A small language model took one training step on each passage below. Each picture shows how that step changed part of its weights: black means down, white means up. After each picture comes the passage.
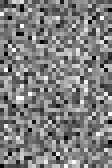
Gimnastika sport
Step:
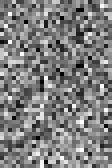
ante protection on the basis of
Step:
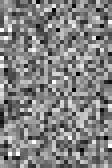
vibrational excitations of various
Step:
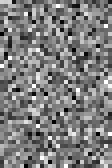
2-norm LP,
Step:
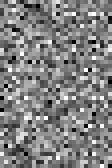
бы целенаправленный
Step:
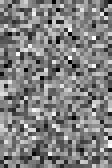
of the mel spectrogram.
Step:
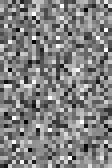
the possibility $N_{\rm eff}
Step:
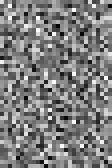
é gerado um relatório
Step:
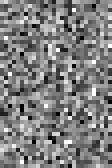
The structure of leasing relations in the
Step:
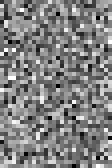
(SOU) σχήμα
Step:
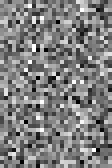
greater sensitivity and higher spatial resolution than
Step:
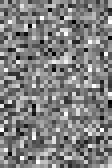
proposed OAM-wavelength
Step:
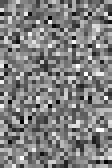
ahamiyati muhokama
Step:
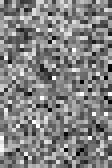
through the occurrence of
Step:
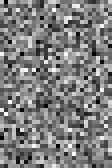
Xulosa qilib
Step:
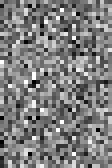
traces weak orders more
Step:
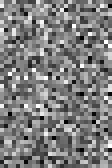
of the noise at low temperatures is a
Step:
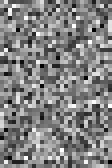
vulnérables est important.
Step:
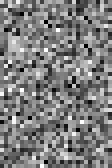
surrounding and global magnetic field configuration
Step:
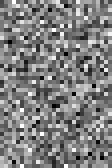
was distributed to all students who were part
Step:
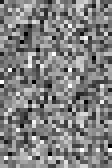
conditions on the basis of past experiences
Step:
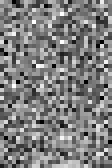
Luo and S.-J.
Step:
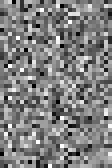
$R_{\mathrm{side}}$ and
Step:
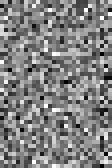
A. Schmidt, R.
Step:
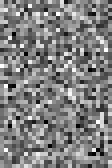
particle acceleration, transport and
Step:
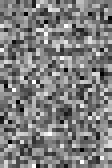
all individuals in our population-level
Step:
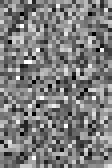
analogy to classical computing:
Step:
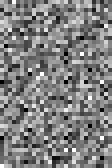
What was its source?
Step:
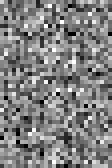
trata de hachas de
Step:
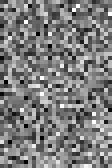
visible inflammations were observed.
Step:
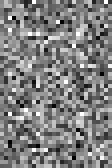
that reason, higher-order
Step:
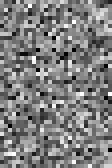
to the Wronskian condition
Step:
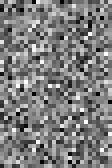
\begin{figure} [H]
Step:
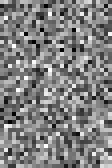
experimental results) and confidence in the
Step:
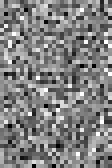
the productive power of a
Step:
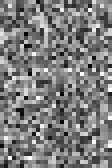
of 60 samples according to ASTM
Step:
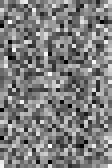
Estudios Pedagógicos
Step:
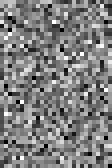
we get a remarkable correspondence
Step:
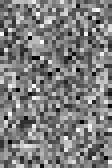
indefinible, su
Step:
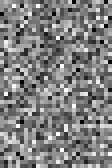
with experimental results from heavy-ion
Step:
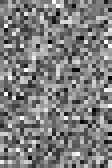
the junction with a current ramp
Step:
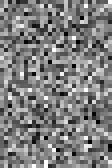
assicurarsi teste di
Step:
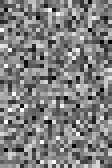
change and compound events 2.
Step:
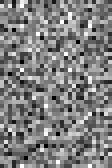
An attempt has been made to
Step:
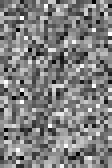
from the $K3$. For
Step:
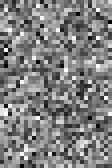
to The Glorious Quran
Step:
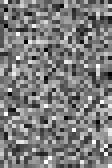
Ediciones Cátedra,
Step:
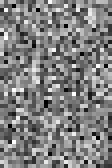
reservoir was derived perturbatively
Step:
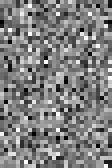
de philosophie, de
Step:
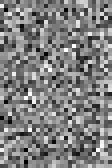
deviation (MAD) from
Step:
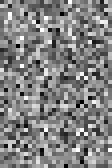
- - Sobradillo de
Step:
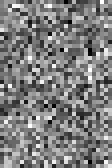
olinadigan boj
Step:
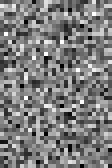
organization of Tax Administrations)
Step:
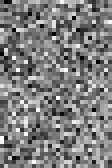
oid faoliyatlari aks
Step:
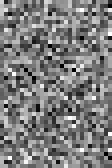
of the performances of different neural
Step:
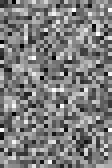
was also good as he was pointing
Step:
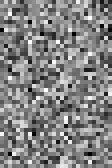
ilmiy tahlili,
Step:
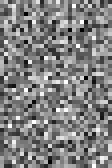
de Chagas, una
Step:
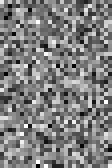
Altamira (...) la
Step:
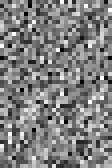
highly-creative products. The
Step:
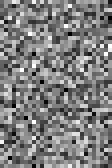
under GPL-3.
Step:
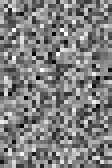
derivative to be zero:
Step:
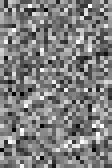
formation, so this might be considered
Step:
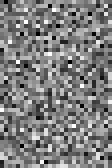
Oxon, OX11
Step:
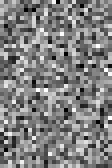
as the evaluation metric. The experimental results
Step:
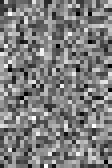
use of internet given to the
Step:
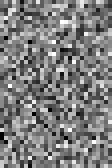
consider something as being
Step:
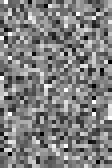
of a linear order giant component
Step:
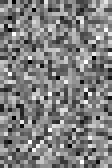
These two interpretations have been previously
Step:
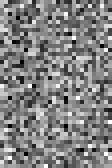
From the new proposed ratio of heat
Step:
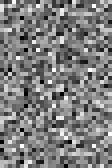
d_x\Delta b_y
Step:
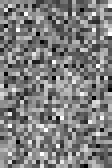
of other related layered natural and
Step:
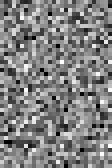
as support the development of local products and
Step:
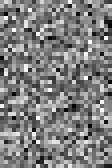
W. Hansen Experimental Physics
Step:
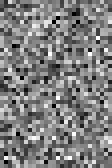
Karimova Mastura
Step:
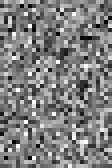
lower with less significance (p
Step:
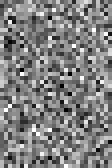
not work. Even for a
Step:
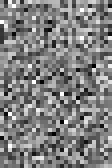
certain combinations of linear and
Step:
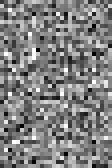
informação, e por guias
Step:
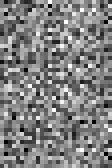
the gas at such a large distance
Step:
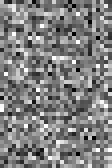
sein! Der Mittelmann der
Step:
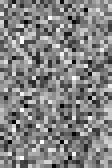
and *Metarrhizium
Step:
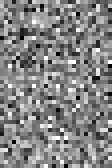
O exemplo deve ser a
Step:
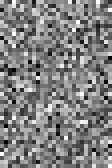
show that the quadratic
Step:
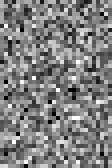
fundamental mechanism for this trend is not
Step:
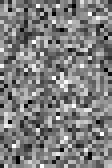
try to align the moments
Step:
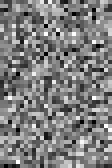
understanding of the impact of truncations
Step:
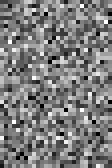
usuligina emas,
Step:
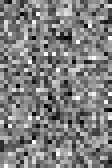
simple example of $k$-orbit
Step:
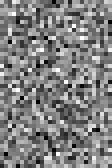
fibres, including jute,
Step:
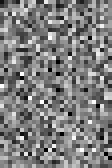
the animals.} producers specify who
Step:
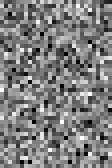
in more \emph{massive}
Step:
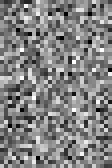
(a) swirling the
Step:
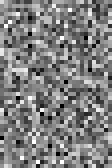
sea difícil
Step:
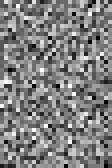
– Харків:
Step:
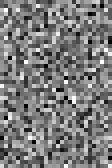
obrony przed
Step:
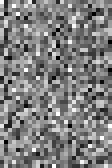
\bibinfo {author} {\bibfnamefont
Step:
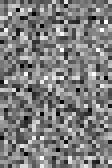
basa en un único
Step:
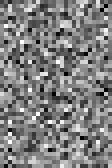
life. Barclays
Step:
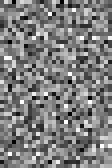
held in the sample cell, was
